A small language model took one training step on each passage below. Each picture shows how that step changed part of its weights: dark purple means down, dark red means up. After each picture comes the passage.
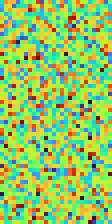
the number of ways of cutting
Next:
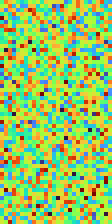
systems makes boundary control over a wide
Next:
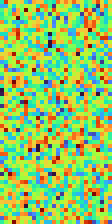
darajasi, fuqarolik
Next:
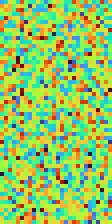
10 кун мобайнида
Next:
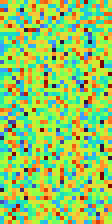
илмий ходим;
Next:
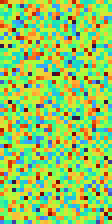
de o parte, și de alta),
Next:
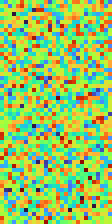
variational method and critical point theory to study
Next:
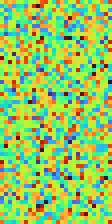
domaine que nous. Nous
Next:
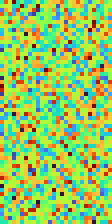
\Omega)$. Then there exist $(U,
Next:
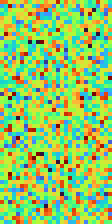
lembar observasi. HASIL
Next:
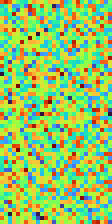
model ; $M$-estimators
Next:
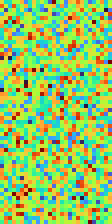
the methods already developed for the
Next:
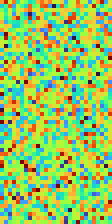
Nancy, France), for the
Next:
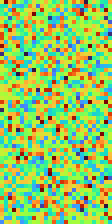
que permitan desarrollar en los
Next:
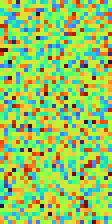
of the $k$th largest
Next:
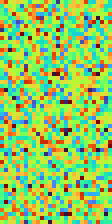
sebagai sistem norma,
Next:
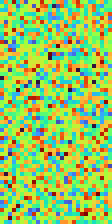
Furthermore every element $ Q \in
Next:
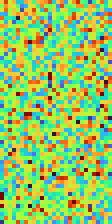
main motivation there. Here, the
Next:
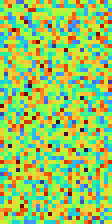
characteristic arc toward the top-left
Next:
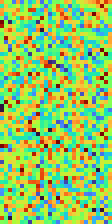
SEMANTIC FIELD
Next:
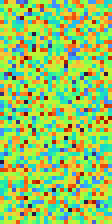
The bijection between $\A_n$
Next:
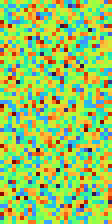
seperti dimana platform
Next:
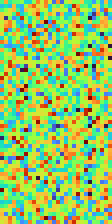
учетом особенностей
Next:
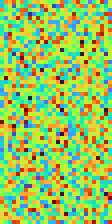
Gdansk University of Physical
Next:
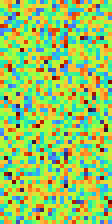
of the vertices are neutral. We define
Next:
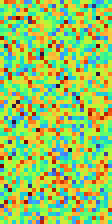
ARRIBAS, Sonia;
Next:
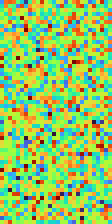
rule, the right hand side term
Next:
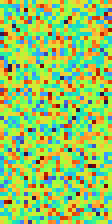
Riemann zeta-function, integral
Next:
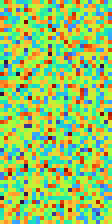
dynamics that diverges to infinity
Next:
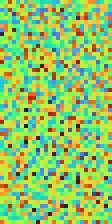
Instead of considering a sequence of
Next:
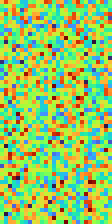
соотносимыми, а
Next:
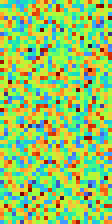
у Зомбарта. Он
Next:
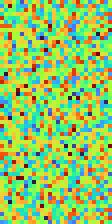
specific classes of models. Their use
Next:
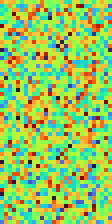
la tarea propuesta en tiempos
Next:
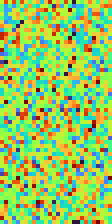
yuksak natijalarga
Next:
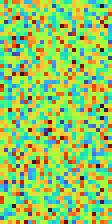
L^p_e$, we have
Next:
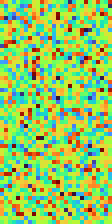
с выражением (2),
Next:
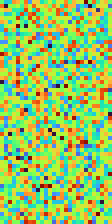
to derive the main result of the
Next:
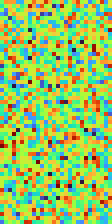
bir shaxs yoki butun bir
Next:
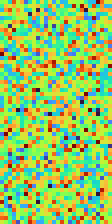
course we as mathematicians
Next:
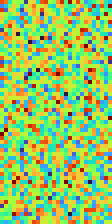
июля. 5. Ленин
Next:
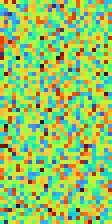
article analyzes the essence and
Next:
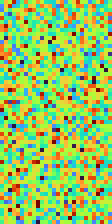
$S$ is an independent variable and thus
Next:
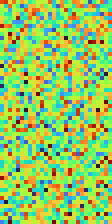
de Estatística (INE),
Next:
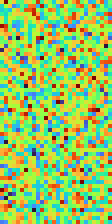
compétences ?»,
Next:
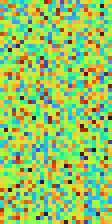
вазни 1000 дон вазни
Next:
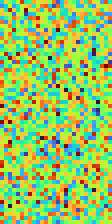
Wochen Wartezeit
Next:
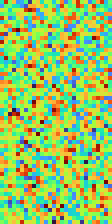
orientation of Lagrangian
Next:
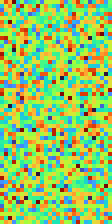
\). Furthermore, our analysis also yields
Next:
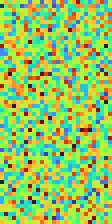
tristísimos entretenimientos en
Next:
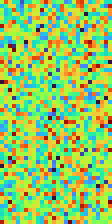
разными потенциальными
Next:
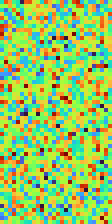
have been solved by S. Blank
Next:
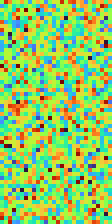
didaktik o'yinlar;
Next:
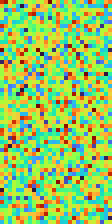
entre varios grupos étnicos que
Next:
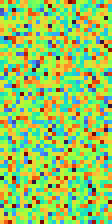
orgánica contenida en el
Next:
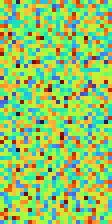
of A.A.~Kirillov
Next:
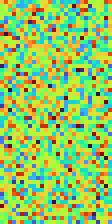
como desinformação que possa
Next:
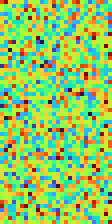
pedagogika instituti,
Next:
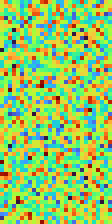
о связи между
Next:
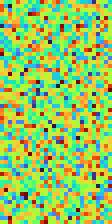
light key themes such as the
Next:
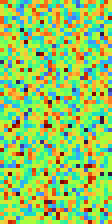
вкрай важливим для
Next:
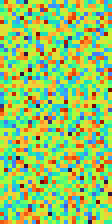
The article presents the application of
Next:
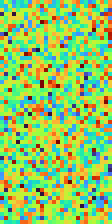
Posiblemente sea necesario ser
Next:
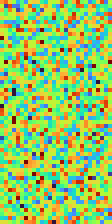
and theoretical positions of the
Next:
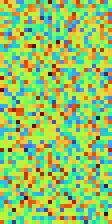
numerical simulation study, where excellent
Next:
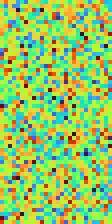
and sparsity patterns}
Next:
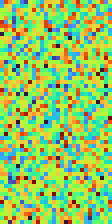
by Kaplansky, see
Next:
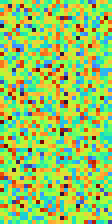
lupa va mikroskopni
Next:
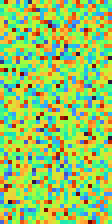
condition (\ref{etale}). We denote by
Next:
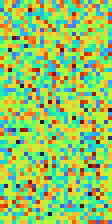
the vector $r_0$ is the linear
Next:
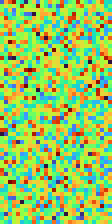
& 14 \\ \hline % \# stable systems
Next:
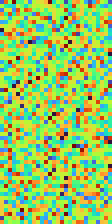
x \cdot m = t \}$ for
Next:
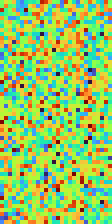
Одной из самых
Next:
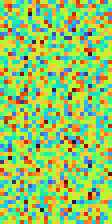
such, we can define the forms
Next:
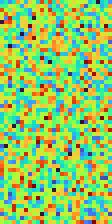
засобу ColorKit
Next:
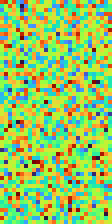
contrato com a gravadora
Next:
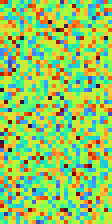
при сохранении $\Gamma$
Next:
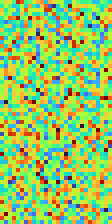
SMS ¿alguien
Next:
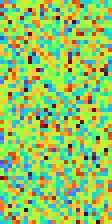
alasan atau motivasi
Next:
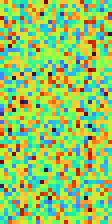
подготовка учителей
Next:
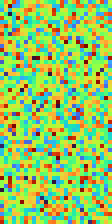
$d$. In other words,
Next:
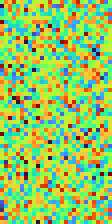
sequel we want to consider
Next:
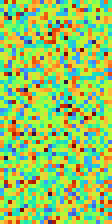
n} \end{equation} for some
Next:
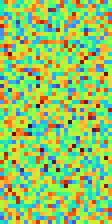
never commutative. We prove that if
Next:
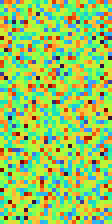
on the move » est le Pôle
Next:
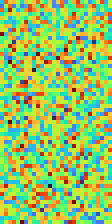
biquadrates, and in view of the
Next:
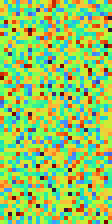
improving the effectiveness of
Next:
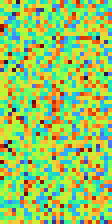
of the Lagrangian vorticity
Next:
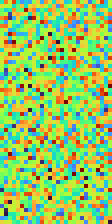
category $\Gr$ of finite groups. Let
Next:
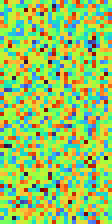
muito subjetivo, o conceito
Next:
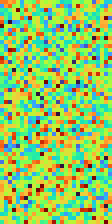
l'IRD est accessible à :
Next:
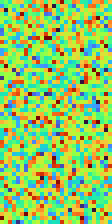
Boshlang'ich ta'limda
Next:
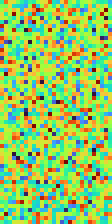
como: la gimnasia,
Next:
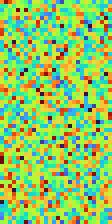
d'Azumaya sur
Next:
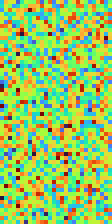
the two implications of the theorem:}
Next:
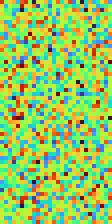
werden uitgevoerd door
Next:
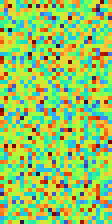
oldindan his qiladi,
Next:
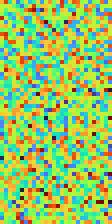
weight. This article pays special
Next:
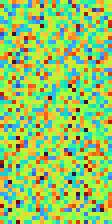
(AMCE), aspectos
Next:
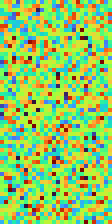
of $X^{\bd}$. We consider the
